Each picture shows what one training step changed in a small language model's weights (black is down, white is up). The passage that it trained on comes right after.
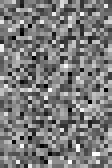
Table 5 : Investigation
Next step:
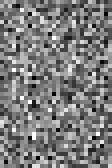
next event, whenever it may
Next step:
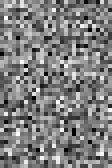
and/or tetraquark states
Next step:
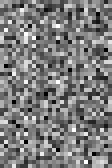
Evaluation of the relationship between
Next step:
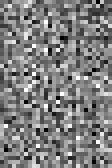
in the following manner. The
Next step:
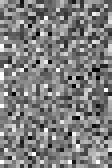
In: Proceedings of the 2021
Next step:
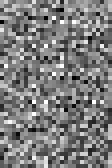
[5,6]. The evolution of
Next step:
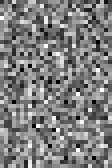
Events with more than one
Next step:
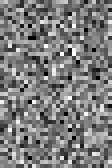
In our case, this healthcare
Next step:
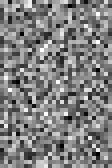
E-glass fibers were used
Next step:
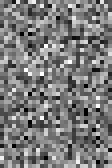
Daily protein intake
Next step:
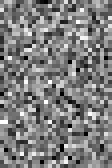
able to cope with the new
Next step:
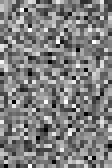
will redefine how humans and
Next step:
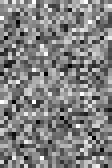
verbs //Web of
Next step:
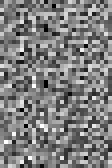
без належного
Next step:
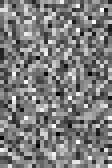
the overall structure, as the probe
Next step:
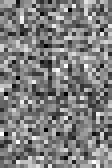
pairs that approximate realistic
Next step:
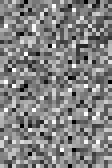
yashash sharoitini
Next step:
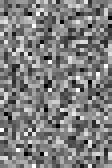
rapidement jusqu'à ce que
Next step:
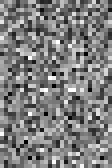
express their own uniqueness and establish
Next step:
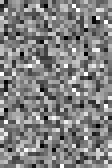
definește accesiunea
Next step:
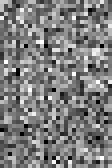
State is yet to be fully
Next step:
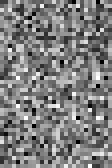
examine azimuthal
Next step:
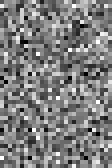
habits are universal, but the
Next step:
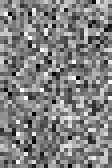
of erythropoietin
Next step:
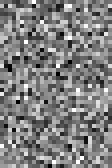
325 Xudoykulov
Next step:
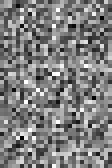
action describing the JJA,
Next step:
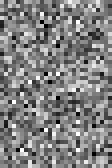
the participation and bonus payments
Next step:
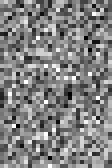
normal AGS one. First,
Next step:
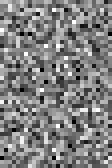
P. J. Lehtonen
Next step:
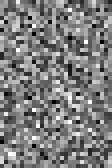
some researchers consider ignoring
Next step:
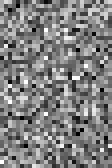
uchun zarur bo'lgan
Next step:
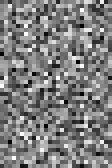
the modulus showed maximum enhancement of
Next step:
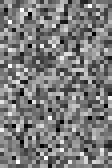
spectrum, fragmentation of M⁺
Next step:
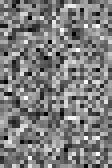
universe} \maketitle
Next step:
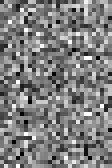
interactions acting as physical crosslinks
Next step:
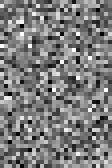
desenvolvidos a partir de pedras
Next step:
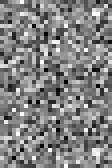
the reduced preimage of any
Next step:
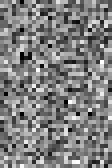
resulting compressed images via selected
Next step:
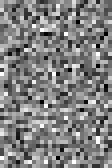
carried out. Notably there is
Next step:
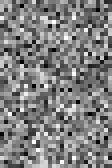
farming enterprises of
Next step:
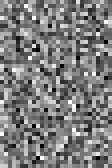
of a similar condition despite that all
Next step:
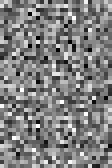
amount. Meanwhile, there
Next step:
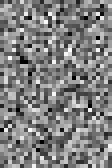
example, in honey and
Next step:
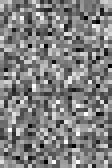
shundaki, torroq
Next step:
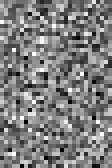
out what was happening. Using the
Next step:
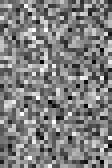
of the last measurements, are computed.
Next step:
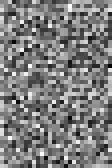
східна – власне
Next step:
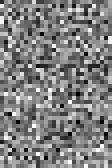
rol das mais importantes de
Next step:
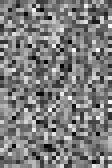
see this, note that the central
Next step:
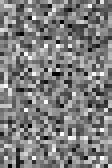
Jain, and S.
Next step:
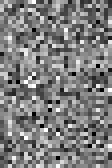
factors affecting RP and develop an
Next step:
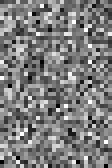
BlueBio Cofund
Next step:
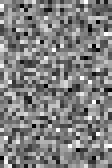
arabischen Familien
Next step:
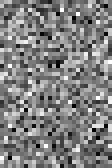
país. Las pruebas
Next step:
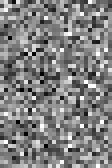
Utrecht - Olanda*
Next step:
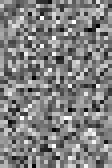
challenging. Kidney
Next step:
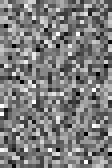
of the Province.
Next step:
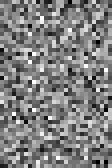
resolved each IP address to its
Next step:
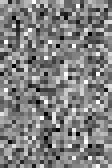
is that of Breysacher
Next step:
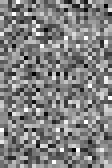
serta merapikan struktur
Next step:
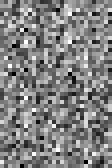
another order of the derivative
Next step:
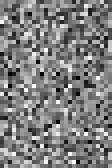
from the time the new ship is
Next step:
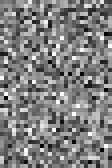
by a sudden displacement of
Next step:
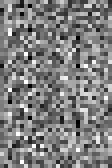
FUNDAMENTAL AND
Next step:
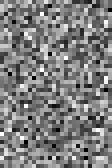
of boredom and a lack of
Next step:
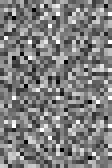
a vieții și operei
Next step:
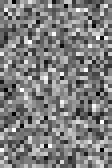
the skyrmion have
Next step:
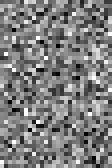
for Peace: Opportunities
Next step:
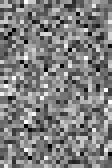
on prompt. 4.5 With
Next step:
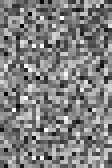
excitations, and gapless
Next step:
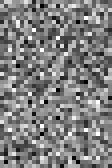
1,75 baravaridan
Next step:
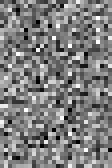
ahamiyatga ega.
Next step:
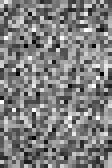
banking sector would be approximately
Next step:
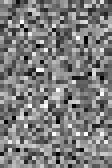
along the $x$-axis or along
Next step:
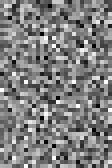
that reliable results will be obtained.
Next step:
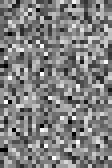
approximation can capture typical features of beam
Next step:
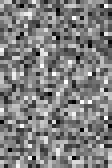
y de su intensidad. El
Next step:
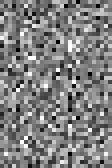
a weighting that represents your evaluation is
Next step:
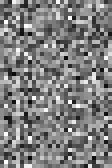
Adapun Wahab
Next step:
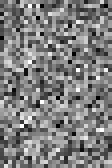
similar to (\ref{A3})
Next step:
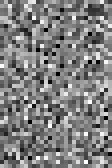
of the BAO feature in
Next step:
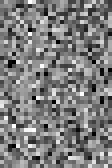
HA performs better than
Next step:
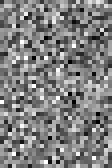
or medium scale enterprises. However
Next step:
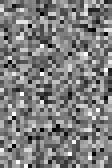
optimising the machining parameters of
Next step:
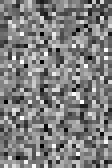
used as will be shown below. As
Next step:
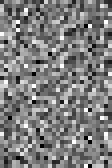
suddenly; (5)
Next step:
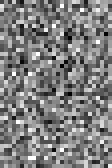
final cascade yields for both
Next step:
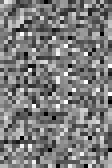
الكامل على
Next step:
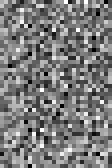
From an organisational learning perspective,
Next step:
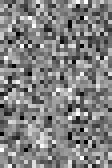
ko'plab fan
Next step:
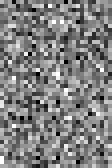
OAV bugungi kunda
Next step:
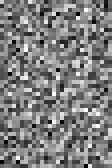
\cite{VC}. In conventional
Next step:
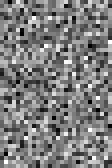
Clement, C.,
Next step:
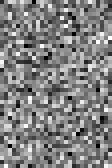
olingan qarorida
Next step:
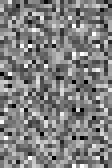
yo'nalishlarda olib
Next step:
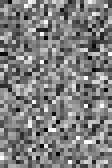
be demonstrated in the context of care of
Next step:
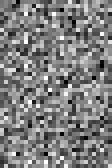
channel adapter}, the architecture consists of
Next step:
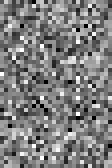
small-sized fibrous elements
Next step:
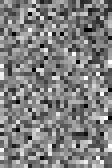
densities are higher than they are in
